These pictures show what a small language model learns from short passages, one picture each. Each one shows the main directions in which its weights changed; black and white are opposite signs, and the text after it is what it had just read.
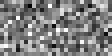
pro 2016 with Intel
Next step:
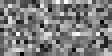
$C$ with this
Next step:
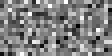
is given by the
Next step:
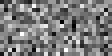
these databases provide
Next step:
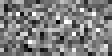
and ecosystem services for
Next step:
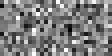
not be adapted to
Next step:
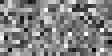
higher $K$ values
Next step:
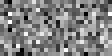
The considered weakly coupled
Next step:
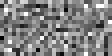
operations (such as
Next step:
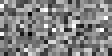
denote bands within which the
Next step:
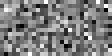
approach, as described in
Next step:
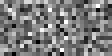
we performed AFM/FM
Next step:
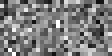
sample also of 100
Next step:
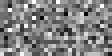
a Boltzmann
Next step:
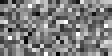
Al-Mulk and
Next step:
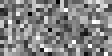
of delivery. 4)
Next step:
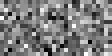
the magnetar.
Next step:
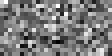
de-medication after
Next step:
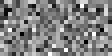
allies who can help
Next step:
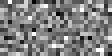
creative gesture
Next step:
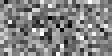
less time, so work
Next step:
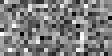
to serve, considering the
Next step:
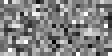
to be equally
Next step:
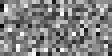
system devices for voltage stability
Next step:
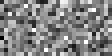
social) that can be
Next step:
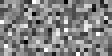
NTD method.
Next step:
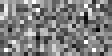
critical when choosing plant
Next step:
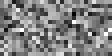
to the finite velocity of
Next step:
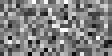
a complex emotion where the
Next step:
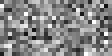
Avg compensation
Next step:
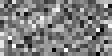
Beihang University,
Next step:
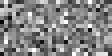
of view of one of
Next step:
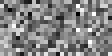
are the noise variances
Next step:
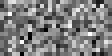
chosen such that the
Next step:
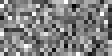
been proposed in the literature
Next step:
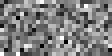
on dry basis or
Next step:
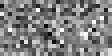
oscillatory with respect to
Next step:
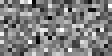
emotions are three
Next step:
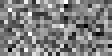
is as defined in
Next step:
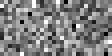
between TFRs)
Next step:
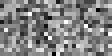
uses, bacterial
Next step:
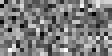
etching (right
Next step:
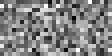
profiles quantitatively comparable
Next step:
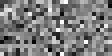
factories by evaluating
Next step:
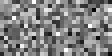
Fanas SH,
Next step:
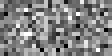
utilization percentage of each
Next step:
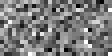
moment. During the phase
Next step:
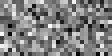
its incoming message
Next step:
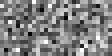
of Interest There is
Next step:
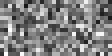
the strain state in the
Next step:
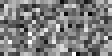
security achieved by an
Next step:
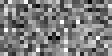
material (500g)
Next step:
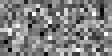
by introducing expressions associated with
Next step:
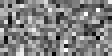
of $16 \times
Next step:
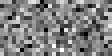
most distal parts of
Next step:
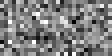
(70%), validation
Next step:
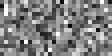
system with three lakes
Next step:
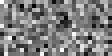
this result later in
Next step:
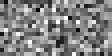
suppression of the
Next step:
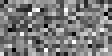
denoted by x_r
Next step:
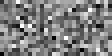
namespace of
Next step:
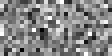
correlations between domain sizes.
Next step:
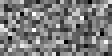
and lower approximation operator
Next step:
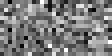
volunteer during
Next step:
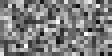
the square of the
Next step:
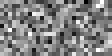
by the 2PI is
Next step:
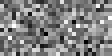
to establish a common
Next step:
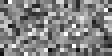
an adequate energy
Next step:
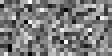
factors, such as poor
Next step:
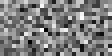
most natural propagator in
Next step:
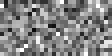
single pointing observations by
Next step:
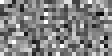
a smart grid).
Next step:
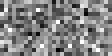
characterisation of own
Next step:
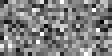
cropping systems under diverse
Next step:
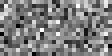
classification problem itself for webs
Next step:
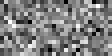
to twelve months
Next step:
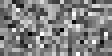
to the nearest suitable
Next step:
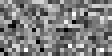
to a reasonable accuracy
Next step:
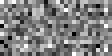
it was by the
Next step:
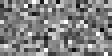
CL models,
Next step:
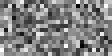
the reactions of
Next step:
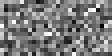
driven and loss of configuration
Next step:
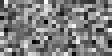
classically known to be
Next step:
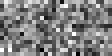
energy state of a
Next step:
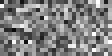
panels frequently have the square
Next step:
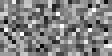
dissipation. To
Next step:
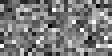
context is becoming
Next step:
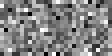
was developed by Stora
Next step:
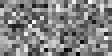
This page also reports
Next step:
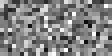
matrix, which can be
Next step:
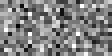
The result on the lifetime
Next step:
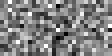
is obtained, while some
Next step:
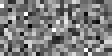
of the guts
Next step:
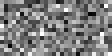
and surface morphology,
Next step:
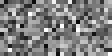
obtained from the Animal
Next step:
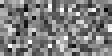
degrade the organic
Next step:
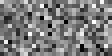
\sigma) }
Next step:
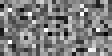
operator whose spectrum is
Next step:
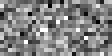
consisting of states of the
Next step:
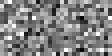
given to the achieved reliability
